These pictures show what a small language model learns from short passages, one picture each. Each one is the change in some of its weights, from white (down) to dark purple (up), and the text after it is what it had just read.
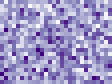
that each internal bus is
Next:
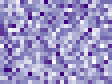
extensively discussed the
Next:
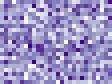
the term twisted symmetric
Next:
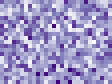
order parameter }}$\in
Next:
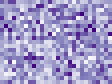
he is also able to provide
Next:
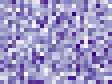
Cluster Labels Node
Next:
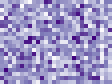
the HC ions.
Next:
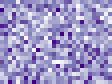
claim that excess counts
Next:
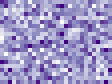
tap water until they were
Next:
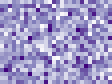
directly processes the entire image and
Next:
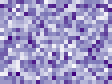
in usual ILC method
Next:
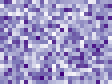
and offered no financial
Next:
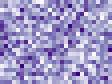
detailed and also challenging
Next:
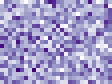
of the environment in parallel.
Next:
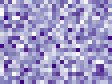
}. This is in stark
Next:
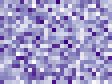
the constraint, which procedure is
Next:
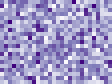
by our fiducial models
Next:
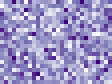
results under three regimes:
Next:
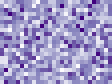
respectively. **Figure 5 |
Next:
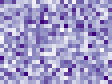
ring of a fat tree,
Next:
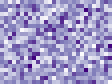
operate such devices. The
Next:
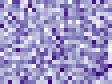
sampled operational-time
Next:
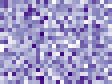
advection-diffusion equation
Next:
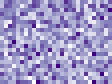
fuzzy ${\Bbb
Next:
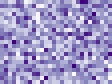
data~$g$ is usually
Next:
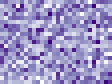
providers (42%).
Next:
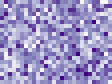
sum of independent random variables, all
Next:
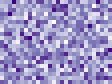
studied several small molecular systems
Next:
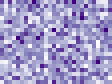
the anti-plane diffusion
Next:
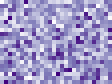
film geometry, first for the
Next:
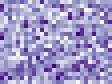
accounts for most of the
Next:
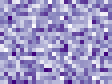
TORT SYSTEM
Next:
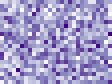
follows, \begin{equation}
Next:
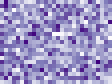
only analytical example presented in their
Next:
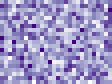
primary motivation to develop this
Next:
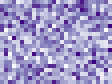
function $f(z)$
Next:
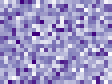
volume. The measure defined by this
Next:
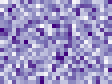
the linear integral operator defined by
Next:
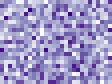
data with the PhD students
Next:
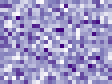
of highly stable and homogeneous
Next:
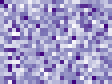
all schemes provide comparable
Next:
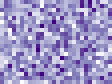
which trajectories of such systems
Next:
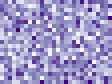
similar to the Casimir
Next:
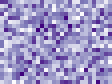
Glashow resonance.
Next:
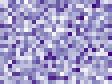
goes through. The section defined
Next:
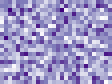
in general, even if all
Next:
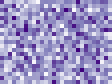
They also pave the way
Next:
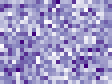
II. TABLE I
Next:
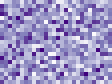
are related to subpoisson
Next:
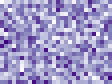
three authors for the study of numerical
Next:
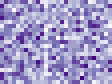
the crescent boundaries of
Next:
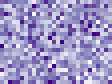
Let $M_l$ be
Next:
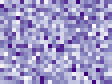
polar ray structures from the data
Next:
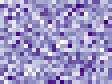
a good summary of basic
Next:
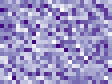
that analyses a collection
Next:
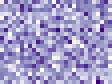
If this suceeds, then
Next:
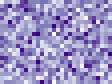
$f$ is defined by
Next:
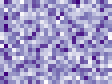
the pinning fraction
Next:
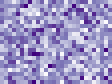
COVID-19 positive
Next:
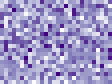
in ${\cal M}$ (the
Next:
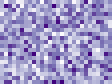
positive on all non-constant
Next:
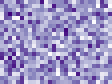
Lemma \ref{lem2}.
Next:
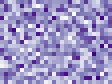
Taminadu state,
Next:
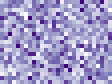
cosmic temperatures,
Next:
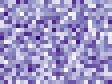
the causes of teacher
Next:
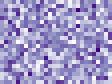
has roughly the same
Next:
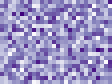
estimated to be zero when the
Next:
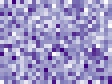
we will need to look at
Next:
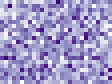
at room temperature, and find
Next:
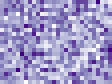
H.K. – literature
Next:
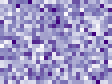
displacement and momentum correlations
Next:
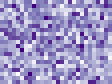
\leftrightarrow l'_i$,
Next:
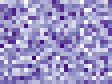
practical advantages,
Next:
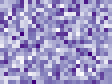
gauge students' preferences
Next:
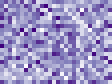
informed deployment
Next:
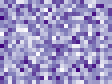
of the charge in the case where
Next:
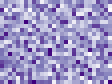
But a significant fraction of
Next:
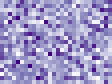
all spanning trees.
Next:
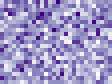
the electron loop, the
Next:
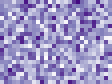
the continuous case. This fact is
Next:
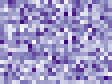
hours exposure period
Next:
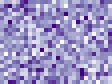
Since $f_4$ is
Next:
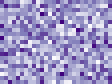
hope that type (1)
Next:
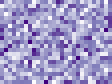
g$. We remember
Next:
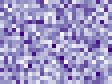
of homogeneous states at low
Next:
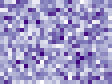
Magnetic stresses are
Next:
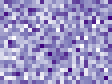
convergence radii of ${\hat
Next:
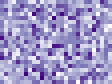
one can map the nonlocal properties
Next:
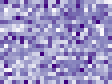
single‐case demonstration.
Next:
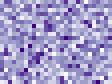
The Guardian
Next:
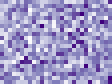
adapted to the individual needs
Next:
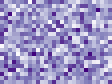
In all the three cases, a
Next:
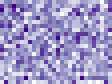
the above conjecture the classical Bass
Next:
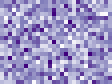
and cysteine as
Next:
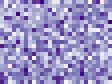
belonging, community, and
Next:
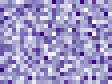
the increase or decrease of an
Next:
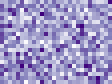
equations by performing the unified
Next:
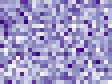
scheme known as Quantum
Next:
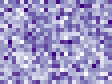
the admixtures.
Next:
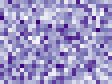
\right) $\emph{\ for
